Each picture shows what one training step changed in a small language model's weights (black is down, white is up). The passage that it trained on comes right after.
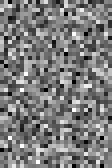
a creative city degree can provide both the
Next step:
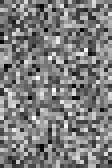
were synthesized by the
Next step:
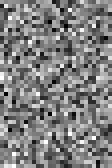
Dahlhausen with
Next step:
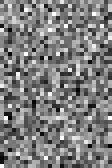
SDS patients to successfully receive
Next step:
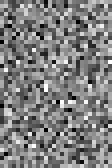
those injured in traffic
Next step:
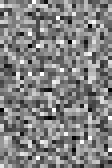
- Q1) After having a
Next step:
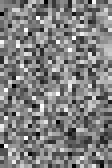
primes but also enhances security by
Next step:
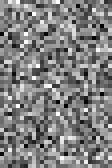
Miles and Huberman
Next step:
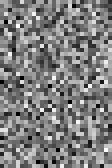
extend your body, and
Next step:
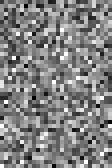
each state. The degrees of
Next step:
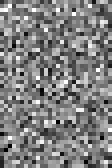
dexpanthenol into
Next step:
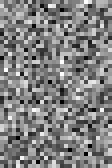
national population-based data on
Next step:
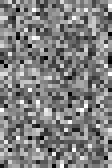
to lower component concentrations. These
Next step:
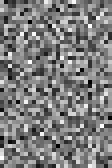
major components in BR. This is
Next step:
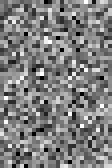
problem statement In [5], it
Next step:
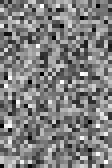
nodes capable not only of
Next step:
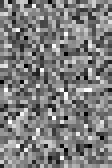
electrical power sources are still
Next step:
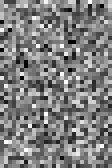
Computers in Simulation*,
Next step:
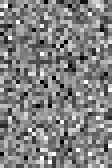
f. **Ventilation:**
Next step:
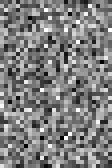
did developments in the ICT technology sector
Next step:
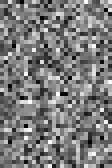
wife's partner, being a
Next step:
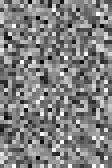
second, not much different from the first
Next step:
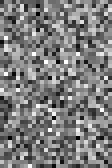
provide data discovery solutions for their
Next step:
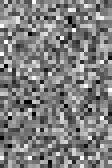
Romania have improved in the
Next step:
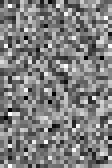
40 plus can be a strong risk
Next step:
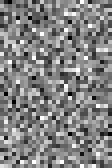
Each test entry was planted
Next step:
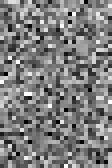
a still relatively young owner
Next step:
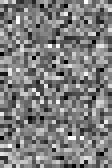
'eat!' - in some
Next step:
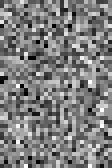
is doing so without the knowledge of
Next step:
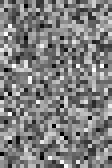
connecting a series of
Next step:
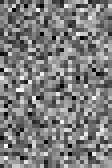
their own assessment, but these assessments
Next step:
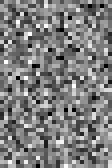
menziesii*). This report
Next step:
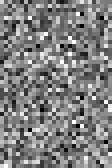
personality traits would surpass
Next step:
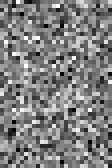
of a painless forehead
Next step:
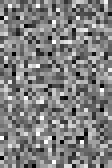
partial regression. After six
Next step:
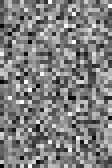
renewable supply, water
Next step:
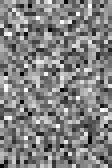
drug may be cleared from the
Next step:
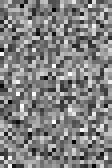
that voice browsing
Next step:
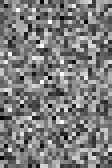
professional topics** →
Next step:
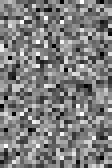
a constant, f_c is the
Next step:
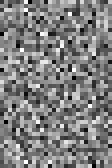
F-score value was reached
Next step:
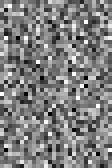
none"> • Reviewer
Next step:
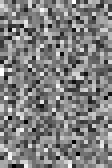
aid to push the object more
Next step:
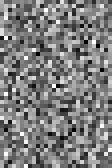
among colleagues Enables you
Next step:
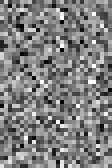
and functional residual capacity FRC decrease
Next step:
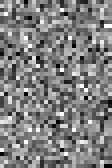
the elastic energy density (for a
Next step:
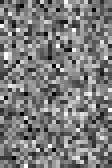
and female pupae were separated
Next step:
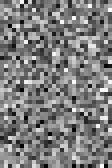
use of single Ag exhibited very low
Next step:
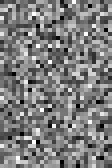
and shape of the vents, the
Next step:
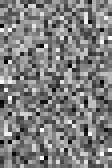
²Global Centre for
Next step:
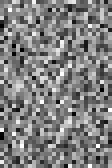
THANK YOU
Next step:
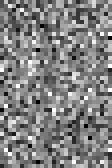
these behaviours. These findings are
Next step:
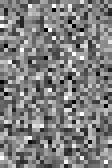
authors alphabetically, but
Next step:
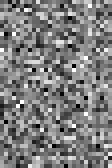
program was renamed back to
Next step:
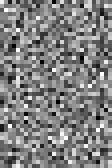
in the of regions where the
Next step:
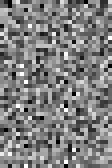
be contracted out.
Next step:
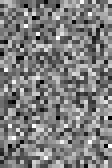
fillers while those which improve the
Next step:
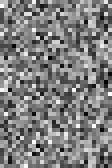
and the characterization of its
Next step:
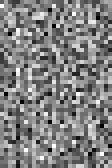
2.5. Statistical analysis
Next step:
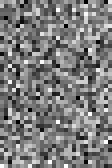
orally administered to male
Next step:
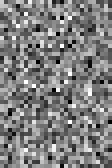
reduce the peak overshoot of
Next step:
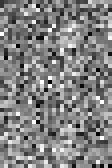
himself, for his
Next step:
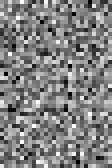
ways, and with that comes
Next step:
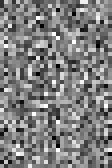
community meetings. 3.
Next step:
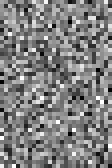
Yorke, M.
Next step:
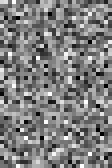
investments can offer, the majority
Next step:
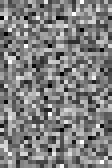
Recommended Action.
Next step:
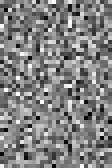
UK to work with me. There
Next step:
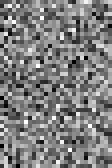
GUI interface, based on
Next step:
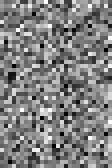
of some ophthalmics
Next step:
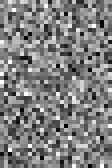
their blood. Xenobiotics
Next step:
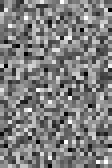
Editors: Dr.
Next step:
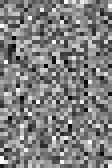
of RMS for Scene 1,
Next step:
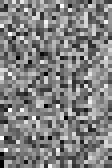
these distances are greater than
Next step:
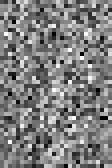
carried out at various levels of Education
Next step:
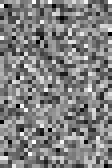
are verified by our analysis.
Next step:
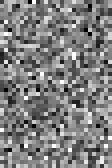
about any history of allegations
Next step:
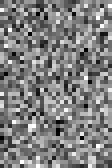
are summarized in Fig.6
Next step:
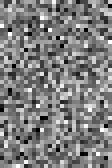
corrosion likelihood
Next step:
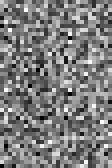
are significant differences of legibility
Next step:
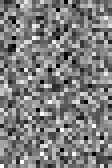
of a scientific exploration carried out
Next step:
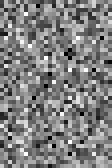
challenges, low student confidence, and
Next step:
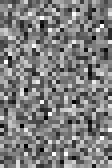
option for the instructor to
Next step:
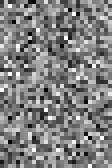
determine G-6-PD activity and
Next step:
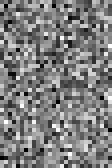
by decentralization of
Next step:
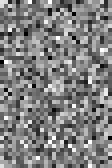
volatile byproducts associated
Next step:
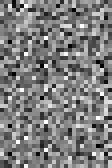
as it is considered that this aspect
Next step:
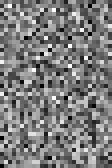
Increase N, P, and
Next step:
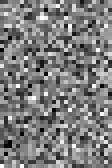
canal for about a week,
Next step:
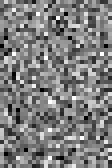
m is accompanied by an
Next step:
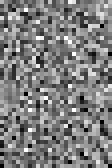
the ³ Carmen
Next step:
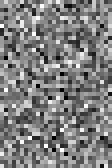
human tissues were performed for the present
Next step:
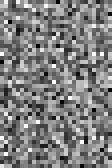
up an evaluation account Participants must
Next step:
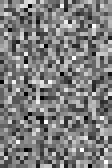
receive for putting a
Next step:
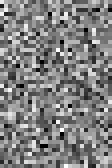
to the fixed capital labour ratio
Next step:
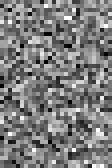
such that $H \subset
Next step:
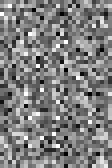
the University of Surrey
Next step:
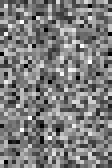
focuses on the constitution, description
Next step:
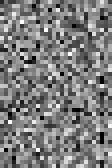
drop height in panels
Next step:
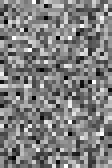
tiredness we want that someone
